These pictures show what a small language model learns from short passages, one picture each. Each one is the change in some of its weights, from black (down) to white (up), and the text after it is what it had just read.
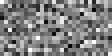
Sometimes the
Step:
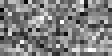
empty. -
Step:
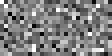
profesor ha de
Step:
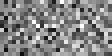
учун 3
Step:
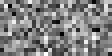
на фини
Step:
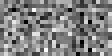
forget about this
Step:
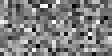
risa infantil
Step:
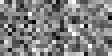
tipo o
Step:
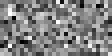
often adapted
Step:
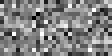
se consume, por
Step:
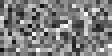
problem lies
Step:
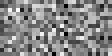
the occurrence
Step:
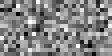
set and obtain a
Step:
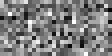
konteks yang
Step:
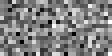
The comparative analysis of
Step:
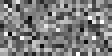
of seeds of
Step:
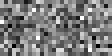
área de
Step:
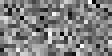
и т. д.
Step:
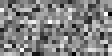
total imports in
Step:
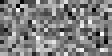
as a sum).
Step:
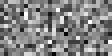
mass specific
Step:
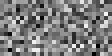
adhering to
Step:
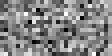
patients at 45 min
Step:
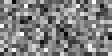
o seguinte
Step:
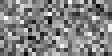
by the spherical
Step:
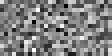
the edges represent
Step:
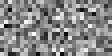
under CO_2
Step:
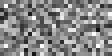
model of an effective
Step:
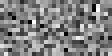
the audit
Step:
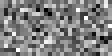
media, young
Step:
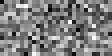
Gas LPG
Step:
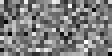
example concerning
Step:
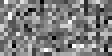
yarn cross
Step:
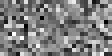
in automotive
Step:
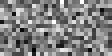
The implementation of
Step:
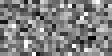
les coûts
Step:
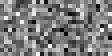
a pilot
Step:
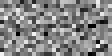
It was found that
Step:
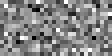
and storage
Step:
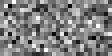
of the concentration
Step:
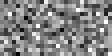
Calculation of
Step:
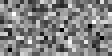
as a learning
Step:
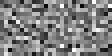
social problems the
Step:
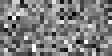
de tratamento para
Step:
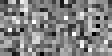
MCF development was
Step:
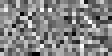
that confirms the
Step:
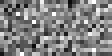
interesse da
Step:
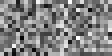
for more distinction
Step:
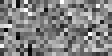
would be added
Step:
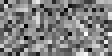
- b. transfer
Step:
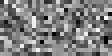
sa istog
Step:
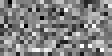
amount of data
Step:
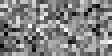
and advanced
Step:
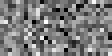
a chamada
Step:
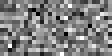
rely on the
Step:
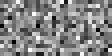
Human Resources
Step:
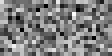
os laços entre
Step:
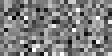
1. Digital
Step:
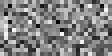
about the effect of
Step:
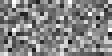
for this research study are
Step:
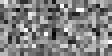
and promoting
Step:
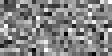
influence of the
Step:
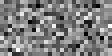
Unidas a
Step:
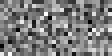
convince the
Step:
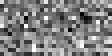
deformation. As
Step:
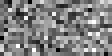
feed flow
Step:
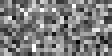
de energia que
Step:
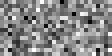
an interaction with the
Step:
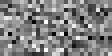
of a child with
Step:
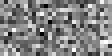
action and the
